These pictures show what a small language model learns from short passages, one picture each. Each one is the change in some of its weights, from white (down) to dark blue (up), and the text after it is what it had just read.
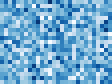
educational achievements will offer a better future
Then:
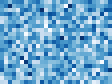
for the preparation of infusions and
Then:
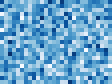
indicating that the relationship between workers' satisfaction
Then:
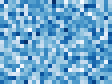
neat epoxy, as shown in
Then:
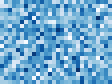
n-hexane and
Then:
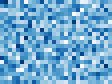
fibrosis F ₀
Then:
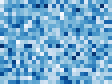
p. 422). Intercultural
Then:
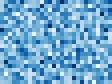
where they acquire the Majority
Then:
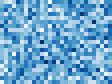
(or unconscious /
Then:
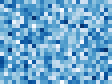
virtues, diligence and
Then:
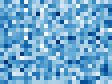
most important cereal stem
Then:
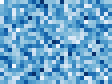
F. Carvalho, T.
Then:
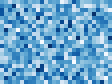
Khoa BioTek
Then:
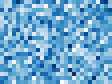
administrators should reply as soon
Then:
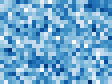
and 8). High heritability was observed
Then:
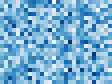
Results: In this study there were
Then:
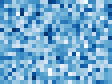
approach was refined by incorporating
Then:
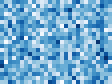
final evaluation and selection of the
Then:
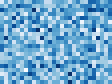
and the STATISTICA
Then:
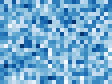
(PV) generation modeling, battery energy
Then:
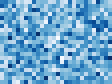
states of materials. The term
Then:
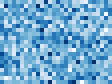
physical fitness has been a notion.
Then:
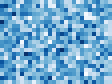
climate change deniers gain control of
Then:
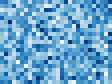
C₇₀ with experimental and simulated
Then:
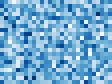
release small fluorine synthons
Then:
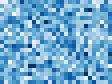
EU law, return, irregular migration,
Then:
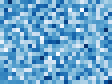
side which induce the formation of
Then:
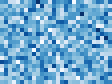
used for ICl_3 .
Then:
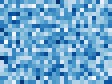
considerable natural resources and nature became the first
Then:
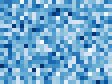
the near future” [1]. As
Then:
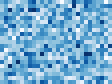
working distance of the stepper motors
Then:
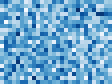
set of all pattern occurrences that
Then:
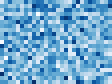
of CSBF in CAD
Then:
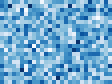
co-create technical solutions alongside
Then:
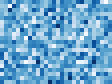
for concrete experiences in science instruction is
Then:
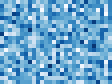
Blue Molar 334,
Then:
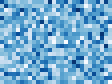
Agricultural University, College of
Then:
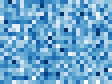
μJ at 78 K with
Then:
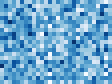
Global Earth Observation Systems of Systems
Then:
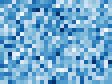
and safety of the participants is
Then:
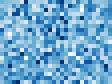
it reactive. Unlike
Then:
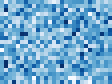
version of the standard computer music environment
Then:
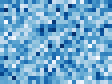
that span the geographies you
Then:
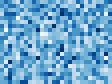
which is found to be greater than
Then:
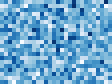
as well as German branches
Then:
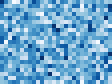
the active cell area and the second one
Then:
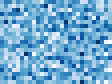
conditions, including cardiovascular diseases, type
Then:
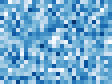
divided into three groups according to score
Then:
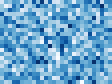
*Indian J. Exp.
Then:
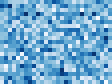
maqsadi mumkin
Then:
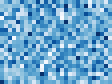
Y$ and $x \leq
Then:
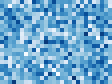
to design and automation capabilities
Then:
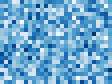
confirmed in the 1.2 million people
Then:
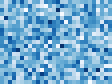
(early and late seedings)
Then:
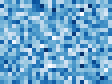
are based on its mechanisms of action,
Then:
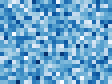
to have constant mutual information and interaction.
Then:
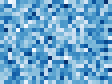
Torridon Group,
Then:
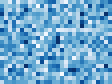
valued trapezoidal neutrosophic
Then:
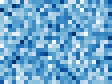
important to emphasize, that it is
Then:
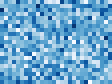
structures almost exist in every algebraic
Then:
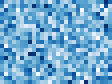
\leftrightarrow y
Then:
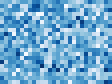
in the uncorrected data are
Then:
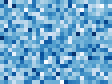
partly inside the formation. The latter
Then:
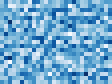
methodology, technology. "Innovation"
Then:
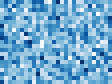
is a safe and convenient alternative to
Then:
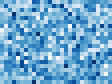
interviews over the course of one year.
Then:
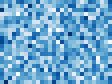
against this option is that correcting the
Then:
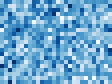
so that it is not always the teacher
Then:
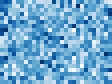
- Else, the similarity algorithm
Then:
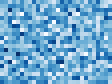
number of reports have been generated by the
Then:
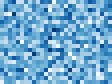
for State University students (R² adj
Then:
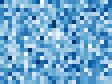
(SNA), such as the
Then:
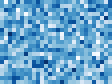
(PrePrint). -
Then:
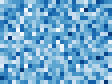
or desire that could be
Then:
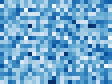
comprehensive development and growth of the economy,
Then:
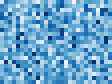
Soils throughout the world contain biochar
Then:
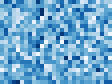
newsletter is finally here.
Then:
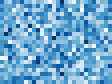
once in the iteration; this corresponds
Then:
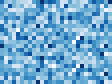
Van Zaanen
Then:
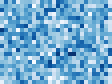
0 1 Table 3 Structure and
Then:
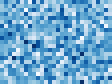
role of rumination in depressive
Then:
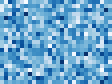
resistant scenarios against these innovations,
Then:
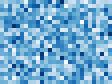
analytical examples. Keywords: System
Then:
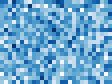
apparently lower than their computed ones and
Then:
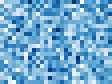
high, mid, and low shive
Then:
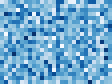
the antibiotics. Symbols:
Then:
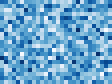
of data Sampling Participants
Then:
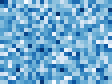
carcinoma and basal cell
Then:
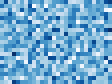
IIb affected many Asian countries in
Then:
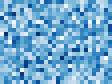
changed by using ABC information is tested
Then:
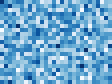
Justice in Nigeria Goal 16
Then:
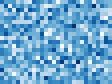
cognitive functions when demand occurs.
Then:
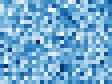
to the developed countries. This paper
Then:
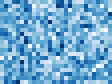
substrates. In striking contrast
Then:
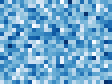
of the preferred learning style of the
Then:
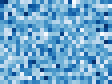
implicitly independently of evidence, even
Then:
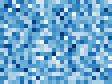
the election and redistributive
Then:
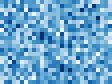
condition for health workers to do things which
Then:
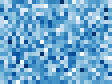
flyaway cost. One of the
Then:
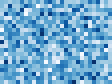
interaction effects. *JAMA
